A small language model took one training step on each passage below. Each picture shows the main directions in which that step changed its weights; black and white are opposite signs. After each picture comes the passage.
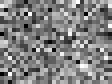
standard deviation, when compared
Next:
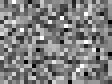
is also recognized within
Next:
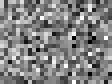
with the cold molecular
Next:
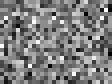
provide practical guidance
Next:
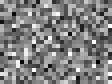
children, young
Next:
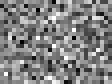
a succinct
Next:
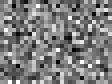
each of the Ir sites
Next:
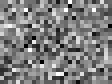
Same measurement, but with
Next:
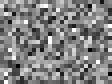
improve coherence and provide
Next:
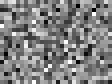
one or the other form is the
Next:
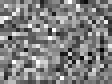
is essentially the method
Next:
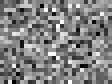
be caused by the
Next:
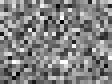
the change of the frequency of
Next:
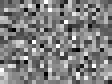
power versus low-angle
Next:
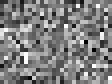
to introduce a set
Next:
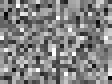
The FS in (b)
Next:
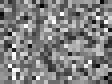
the trivial solution
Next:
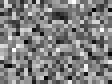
of the theoretical charge
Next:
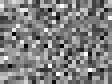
over all channels,
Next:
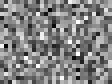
hydrogen in the
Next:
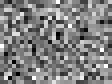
the edge states induced
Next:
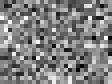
a practically impossible
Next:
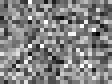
with Elevated Bile
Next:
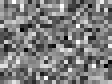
is to deliver
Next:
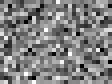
the research. M.G.
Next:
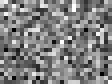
used an artificial
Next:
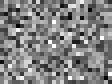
of Journal Impact
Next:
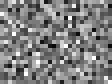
encompasses the
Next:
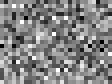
which are not lawful for
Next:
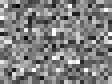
functions \begin{eqnarray*}
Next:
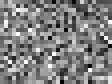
algorithm [20]. In
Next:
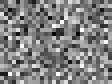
evaporation, there is
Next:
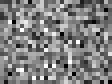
parameters describe the binary
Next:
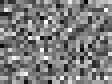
the age at separation
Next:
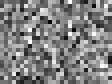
is the set of named
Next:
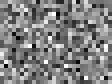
variety of constraints
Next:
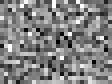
Spearman Rho
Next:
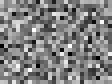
design and test platform.
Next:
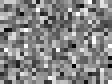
a good agreement can
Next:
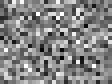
implications into an
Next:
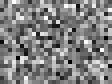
is justified if the
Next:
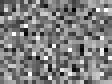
specific segment, and
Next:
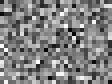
the traditional QD method
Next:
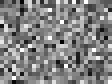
statistical evidence to
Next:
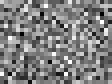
speech enhancement,
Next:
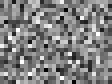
may vary with method.
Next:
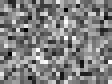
the value of α .
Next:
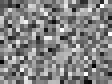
non-minimal coupling
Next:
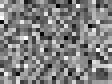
obtained and demographics were
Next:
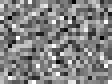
them, especially since
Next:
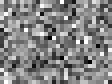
in terms of their flow
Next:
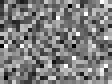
to correlate hadrons in
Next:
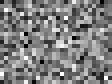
the onsite energies and
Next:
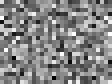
reasons for PSM
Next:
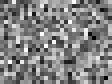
beyond the secondary
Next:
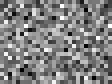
{\bf Mean} &
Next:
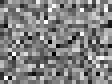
mesh element at the
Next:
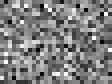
$\infty$ (from the
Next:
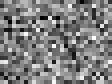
or a $d$-wave
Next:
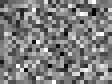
given term with Lorentz
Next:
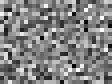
its feedback effect on
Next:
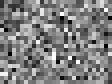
used to communicate,
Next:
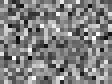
robust estimation of
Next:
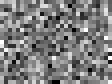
the relationship between financial
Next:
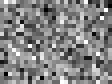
extremely arid
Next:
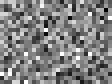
the first power of concentration
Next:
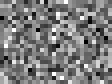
composite fermions at
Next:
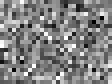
to provide ECRs with
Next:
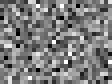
sum includes the correlated
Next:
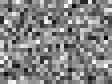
H$_0$ is significant
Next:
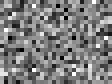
of Arts, Science
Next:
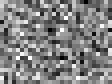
not make humans a
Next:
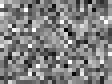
around the river.
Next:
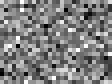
active covariates.
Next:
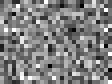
amplitude expansion
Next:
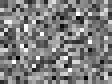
Spectra:\\ the
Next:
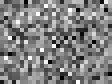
accountant has to manage
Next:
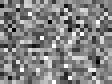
element for the $\epm
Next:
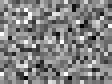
M. Bonomini,
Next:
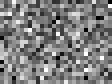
borders of the domain
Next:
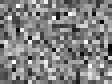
current There have been many
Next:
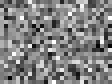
from the bioethics
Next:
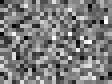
and working condition setting
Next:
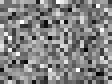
and defense. One
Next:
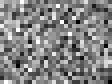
to increase the size of the
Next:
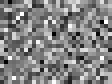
the correlation function $\langle
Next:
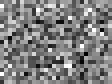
than that of the product obtained
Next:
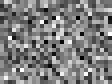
radius ($i\rightarrow
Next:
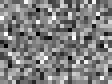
of the bisection feature is
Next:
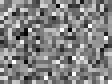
understanding some of the
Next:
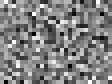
there never been a true
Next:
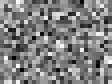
it more difficult to
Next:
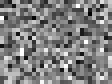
7.8%) as lattice
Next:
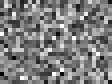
of strong AGNs and
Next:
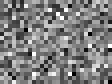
for each cluster of the result
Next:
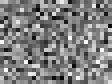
have received much
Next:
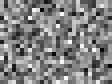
reported in this publication
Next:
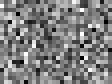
key generation distances,
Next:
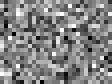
remote surveillance based
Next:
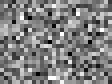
properties born by them.
